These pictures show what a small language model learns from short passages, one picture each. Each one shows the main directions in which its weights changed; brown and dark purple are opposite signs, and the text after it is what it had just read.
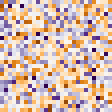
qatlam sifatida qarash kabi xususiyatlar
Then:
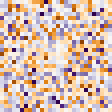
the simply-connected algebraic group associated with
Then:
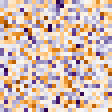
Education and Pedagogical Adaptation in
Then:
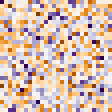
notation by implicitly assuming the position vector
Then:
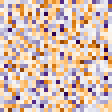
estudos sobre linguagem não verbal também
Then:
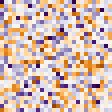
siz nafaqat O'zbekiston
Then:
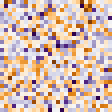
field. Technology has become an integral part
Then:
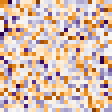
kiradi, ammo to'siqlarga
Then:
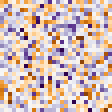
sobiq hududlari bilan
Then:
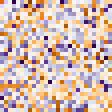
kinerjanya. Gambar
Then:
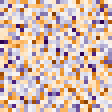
do not depend on $x$. {\bf
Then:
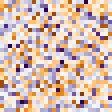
bu sanksiya zarbasini qabul
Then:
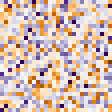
in \Cref{main-thm}
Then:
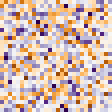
the continuity of the evolution operator
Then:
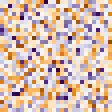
is the matrix algebra $M_n$, and
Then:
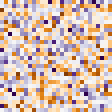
Legalov, 2007]. Восемь
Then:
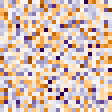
левой, затем их
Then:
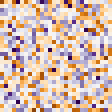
и применение биологически
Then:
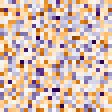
fundamental solutions have explicit formulas in short time by
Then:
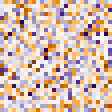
інноваційних професійних
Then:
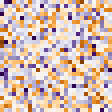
it was found that the variables move in a
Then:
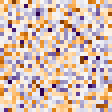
for $Y(\theta_k\pm
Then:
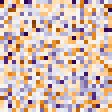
além da observação do filme, consta
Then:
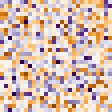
биргаликда бозор
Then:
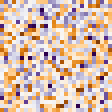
In other words \begin{equation}
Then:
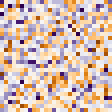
mashg'ulotlari nazariyasi va
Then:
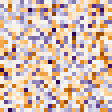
Wakaf uang tersebut dapat
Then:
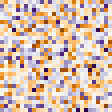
non-negative real numbers has ``best
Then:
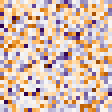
tensiones que hay en cualquier
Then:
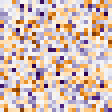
about exponential functors, given at the
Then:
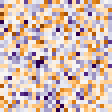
обучения иностранного языка
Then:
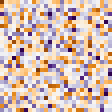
$\theta$, which are subject to a training
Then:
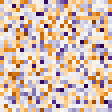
the defining Killing equation. In general,
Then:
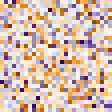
"Effect of radiotherapy after
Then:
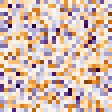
*Transformações do direito
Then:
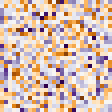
excessiva de enfermagem,
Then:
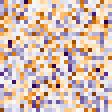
conveniência e custos de transacção
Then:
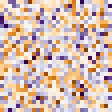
Auditoriya har doim ham
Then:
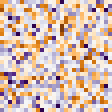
Grupo de Estudos de Direito
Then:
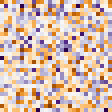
real valued. In particular this implies that
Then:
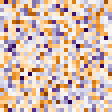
a partir da década de 1940.
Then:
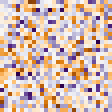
big-data-oriented signal
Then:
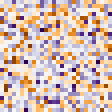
kerak, ularga o'z vaqtida
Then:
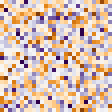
few rapidly convergent series
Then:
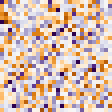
18. Панихина Л. В.,
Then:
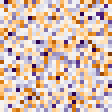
the homotopy type of a finite CW complex,
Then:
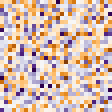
плавность разговора. В
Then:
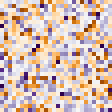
Knot Theory Ramifications}
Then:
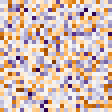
satisfying }$C^{\ast }(\rho
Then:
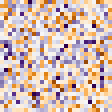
de instrumentos está asociado
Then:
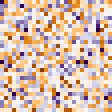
a coarse spatial grid computation. Then,
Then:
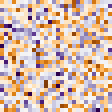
sakkiz ming olam,
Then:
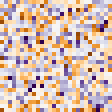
behavior and price dynamics. Thus the
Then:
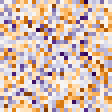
\le k$. \begin{thm}
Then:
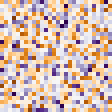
des écoles avant même de
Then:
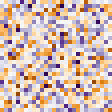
öğretim faaliyetlerinde
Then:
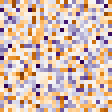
following: no information is contained in the
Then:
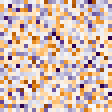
con il modello d... è
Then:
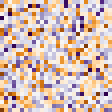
d$$ (If $W$ is a Weyl
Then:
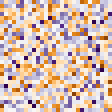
Munavvarxon Qaxramonjon
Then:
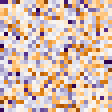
все биологическое и
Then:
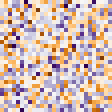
*criminal proceedings,
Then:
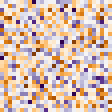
disadvantage of the Hermite
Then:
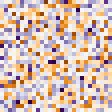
In the case of the Gaussian kernel, the condition
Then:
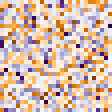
the group of workers with obesity.
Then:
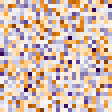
innovatsion texnologiyalaridan foydalanib,
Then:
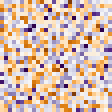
$B$ alone, uniformly for $\sigma
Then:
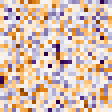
\smallskip \bang{} {\em
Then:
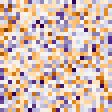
por estos sistemas y sus aplicaciones.
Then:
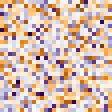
опасные вызовы, но
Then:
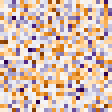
tipo de conteúdo veiculado
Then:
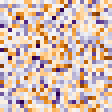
different $\alpha,\beta,\gamma$.
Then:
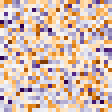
existence of an adequate alternative to
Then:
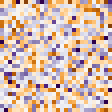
и общей памятью
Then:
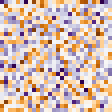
function}. This allows us to compute limits and
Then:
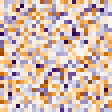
c.15-18, dobramento
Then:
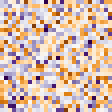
be as above. For each $k$, the
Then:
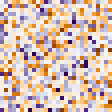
both the norms $ W^1
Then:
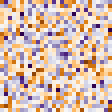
va g'amho'r bo'la
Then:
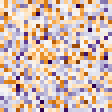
of weathering steel // Corrosion
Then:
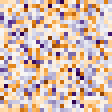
in the porous media is expected to
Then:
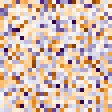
ибн Али Хуросоний
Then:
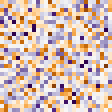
are measurable, then the group must be
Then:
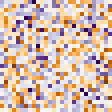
\, \overline v(t), \overline
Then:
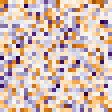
adjusted goodness of fit index
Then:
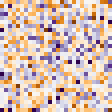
родителей является важным
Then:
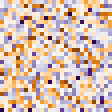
of the players goes home is
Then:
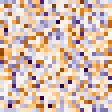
péptidos vasoactivos,
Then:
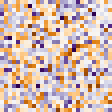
which is a map of graded $S$-modules
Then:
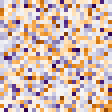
тафаккур табиати ва
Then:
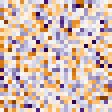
both be empty, we have that $Z
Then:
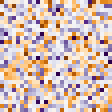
y templansa. Sald.
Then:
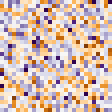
hukuman pidana. Di dalam
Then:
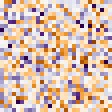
Ways to cultivate the creative
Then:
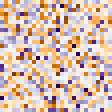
продуктивных пластов.
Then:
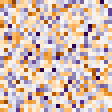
не существует выделенного
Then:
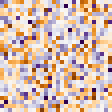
Fakültesi Dergisi*, 16
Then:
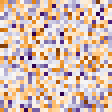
PPKN SISWA
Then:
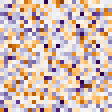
\eeq Differentiating the web
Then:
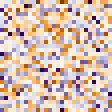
todas las llaves deben estar
